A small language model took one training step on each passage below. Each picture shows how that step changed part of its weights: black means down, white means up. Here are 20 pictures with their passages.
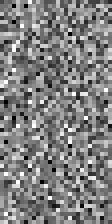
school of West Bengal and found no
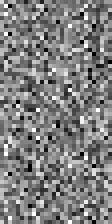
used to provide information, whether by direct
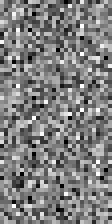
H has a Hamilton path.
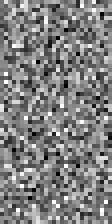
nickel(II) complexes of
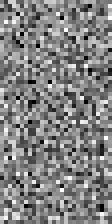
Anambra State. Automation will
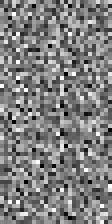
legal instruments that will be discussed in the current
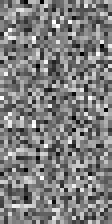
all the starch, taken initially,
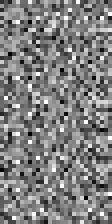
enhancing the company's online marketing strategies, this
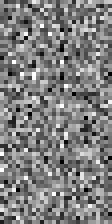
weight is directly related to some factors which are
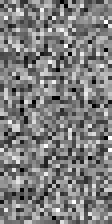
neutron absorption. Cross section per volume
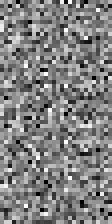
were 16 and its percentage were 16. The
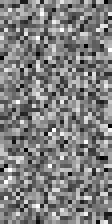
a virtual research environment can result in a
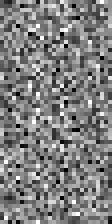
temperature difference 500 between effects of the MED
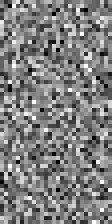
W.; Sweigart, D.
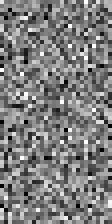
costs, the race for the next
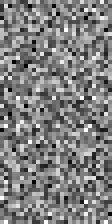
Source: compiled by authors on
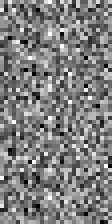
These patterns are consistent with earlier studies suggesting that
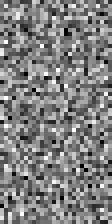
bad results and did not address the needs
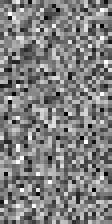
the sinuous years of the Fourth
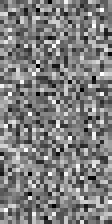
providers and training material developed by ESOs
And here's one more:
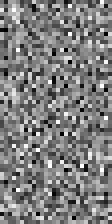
identity of a brand (Kotler &
